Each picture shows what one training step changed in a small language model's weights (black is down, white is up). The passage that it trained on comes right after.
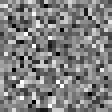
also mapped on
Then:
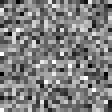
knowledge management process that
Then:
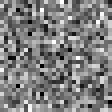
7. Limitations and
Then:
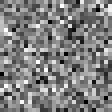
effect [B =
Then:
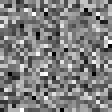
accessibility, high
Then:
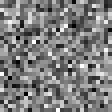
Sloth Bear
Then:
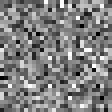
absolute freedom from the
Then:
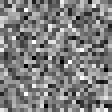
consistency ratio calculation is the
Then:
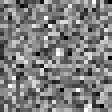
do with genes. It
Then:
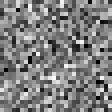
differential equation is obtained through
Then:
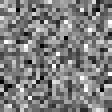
to one resulting from normal
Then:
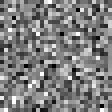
of seed. The
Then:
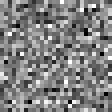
results for data compression
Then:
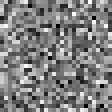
measure pack lifetime the
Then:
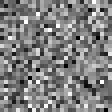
of sagging soils
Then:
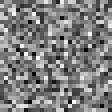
a broad budget for a
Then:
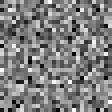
of Energy, Office
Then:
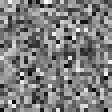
(II) complexes of
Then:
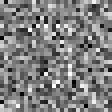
taurine, amino
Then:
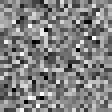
motivation and d. how
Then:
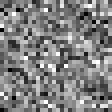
vertical and horizontal directions
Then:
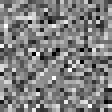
significant disadvantage
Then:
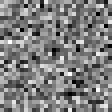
decay is computed
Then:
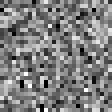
shape possibilities and limits
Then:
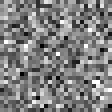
as input to one
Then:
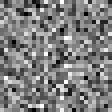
35 cm height. Figure
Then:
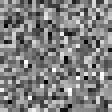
radio engineering refutes the
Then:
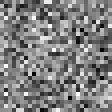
it reports on activities
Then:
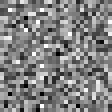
andesite sand powder
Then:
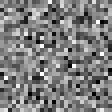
whereas the control group was
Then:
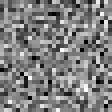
In the next section,
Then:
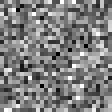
the tremendous
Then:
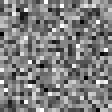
catalytic role might also
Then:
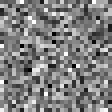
multidimensional set of
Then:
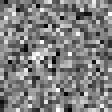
each feature), with the
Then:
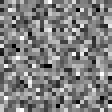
of education, years of
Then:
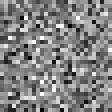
and AW ($T
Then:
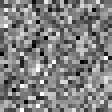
impacts of vegetation and
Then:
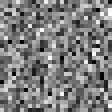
primary role of women is
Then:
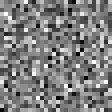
or mood of the
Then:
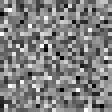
developments. This report
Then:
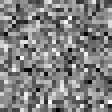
for carbon dioxide.
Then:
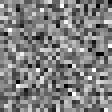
by considering only the clinical
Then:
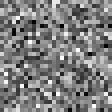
receiving MNT
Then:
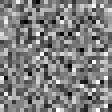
vary application to application.
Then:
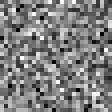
the nest. Some
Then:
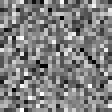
sequence of independent and
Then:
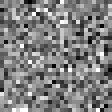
*Mamar*. In
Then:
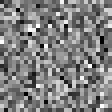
much the same way as
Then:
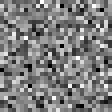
discounted IRR
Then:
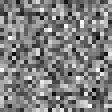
of their high affinity
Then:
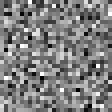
respiratory disease.
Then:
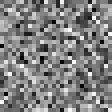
visualized on a UV
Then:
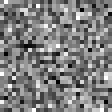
that each statement highlights significant
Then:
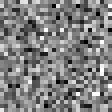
5. Can't help
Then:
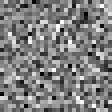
However, CLIL
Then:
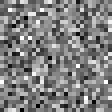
and Identification of
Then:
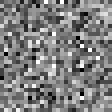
QAOA using
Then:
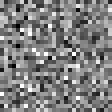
using the observations 1 -
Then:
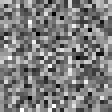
active playerbase.
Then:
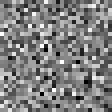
regions. This study
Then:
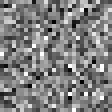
impact of the adoption of
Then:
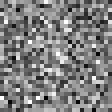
was no difference in body
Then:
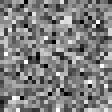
particularly with employers –
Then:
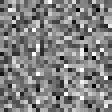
of Arts in Education
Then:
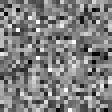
possible overloading,
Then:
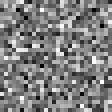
method does not allow for
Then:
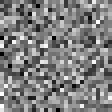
malaria, which
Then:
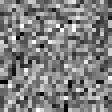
the junction zone).
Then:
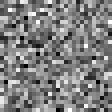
and main channel with two
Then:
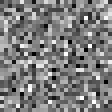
proper financial budget, resources
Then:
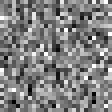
real world, focus on
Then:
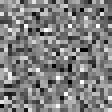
(Good Health and
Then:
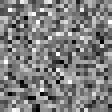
and better adherence
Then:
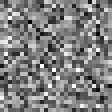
taken as the study
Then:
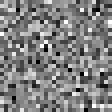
to historical buildings. This
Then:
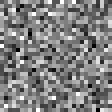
the initiatives, as well
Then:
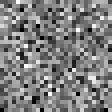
users and provision of
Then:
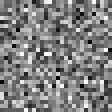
from the 26th m
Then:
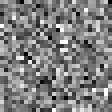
Windows 10
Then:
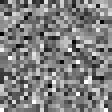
atoms. The excess of
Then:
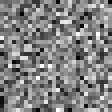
Interaction with teacher and
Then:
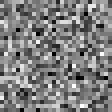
Training has seen the
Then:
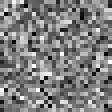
industry to meet the needs
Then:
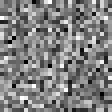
from the simulations is mainly
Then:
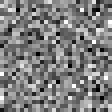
to that in the above
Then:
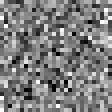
adsorption kinetics
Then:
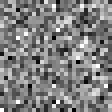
standards, Figure 1.
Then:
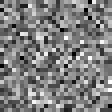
now turn to a third
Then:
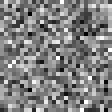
methods Samples Dry
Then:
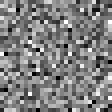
to compare also to statistical
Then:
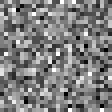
the diameter of particles measured
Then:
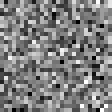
been established. In plants
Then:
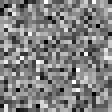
stand out. As a
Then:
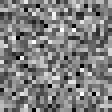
the electrostatic field
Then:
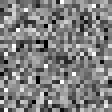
rules governing it
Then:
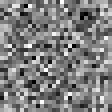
material properties for the
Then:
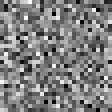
close plant spacings
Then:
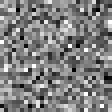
to introduce a novel
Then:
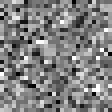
. The organization defines success
